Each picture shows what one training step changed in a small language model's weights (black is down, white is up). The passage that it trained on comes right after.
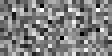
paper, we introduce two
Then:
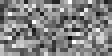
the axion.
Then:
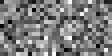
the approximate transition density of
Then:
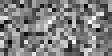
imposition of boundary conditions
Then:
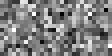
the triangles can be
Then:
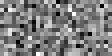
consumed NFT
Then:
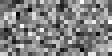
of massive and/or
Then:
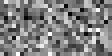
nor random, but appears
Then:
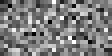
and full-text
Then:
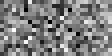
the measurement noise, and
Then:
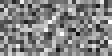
determines what portion of
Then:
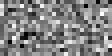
Fermi gases in
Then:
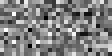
or $\Ot
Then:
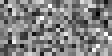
time scale set by the
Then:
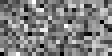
range, while satisfying the
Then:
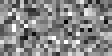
field properties (spectral
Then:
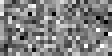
architectures are based on
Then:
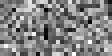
they include the hash
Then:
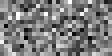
the spatial variations of the
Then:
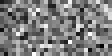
cache by adding
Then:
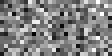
time and, thus,
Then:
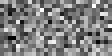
network motifs
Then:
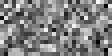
A model based on the
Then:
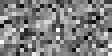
Method of Spectral
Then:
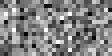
deviation principle in the scale
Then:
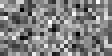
like to thanks the
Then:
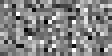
\citenamefont {Chen},
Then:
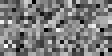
of the InSb
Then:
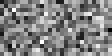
emerging from our
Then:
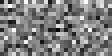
the dissipation
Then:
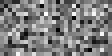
derived from accelerometer
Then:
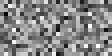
eats into the
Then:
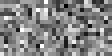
defined, then so is
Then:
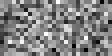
respectively. In the set
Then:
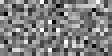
\newblock {\em
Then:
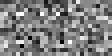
have been studied in
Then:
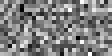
make predictions at a reasonable
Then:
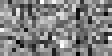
This method allows to study
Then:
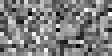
different ternary
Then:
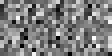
Electrode and
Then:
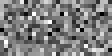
coherent modules. I
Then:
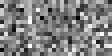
Math. Journal},
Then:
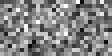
PDE with a given
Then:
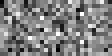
This leads to three ordinary
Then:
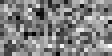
vector bundles and the
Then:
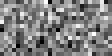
well as the statistical
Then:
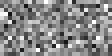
in order to obtain an
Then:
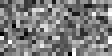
longitudinally polarized
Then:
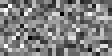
survey techniques it has be
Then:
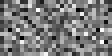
this bound, taking
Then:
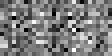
\quad \mbox{
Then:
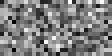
completes the proof of the
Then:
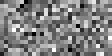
and phase calibration solutions
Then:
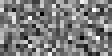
respectively, 1.4
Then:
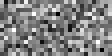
the message saying
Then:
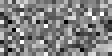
of finite bounded degrees graphs
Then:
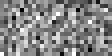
predictive schemes lack is
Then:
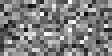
the defendant.
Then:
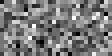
all components of the
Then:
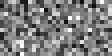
the above inequality, one
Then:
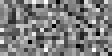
experiment, because we are
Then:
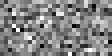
negligible set)} \quad
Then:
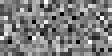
(Radford et
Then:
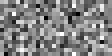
l_t \leq
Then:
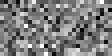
L1 norms,
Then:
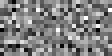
model atmosphere we
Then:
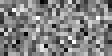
small area on either side
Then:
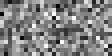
decreases, that is,
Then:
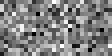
and Marek
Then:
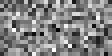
and only if the
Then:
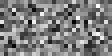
studied a holography for
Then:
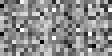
methodology is illustrated for
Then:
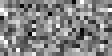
LHC production rate is
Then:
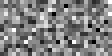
the far-field
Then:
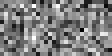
upflow events. The
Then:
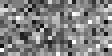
equation (7) implies
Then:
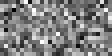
among closely placed multiple
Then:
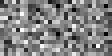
is said to be
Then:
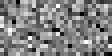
H$ is any
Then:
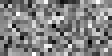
show that if a
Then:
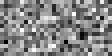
Euler and Gamma operators are
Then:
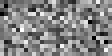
is Zariski
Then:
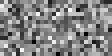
between off-chain environments
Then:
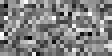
numerical tests and some
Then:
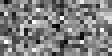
positive outside), and
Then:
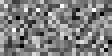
Classification 2010}:
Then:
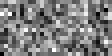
Big Data and the
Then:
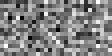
entanglement to be
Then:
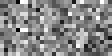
second object is always a
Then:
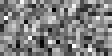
structure and the unit
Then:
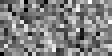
humans, and even
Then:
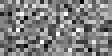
$u$ large.
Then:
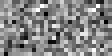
simulated data Fig.
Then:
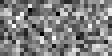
computation) that, given
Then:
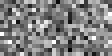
Mpc or more away
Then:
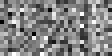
algebras with straightening
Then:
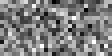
nonconsistent) curves on
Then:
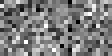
with an adjacent graphite
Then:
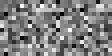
the following new definition ;
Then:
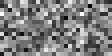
a quotient of a universal
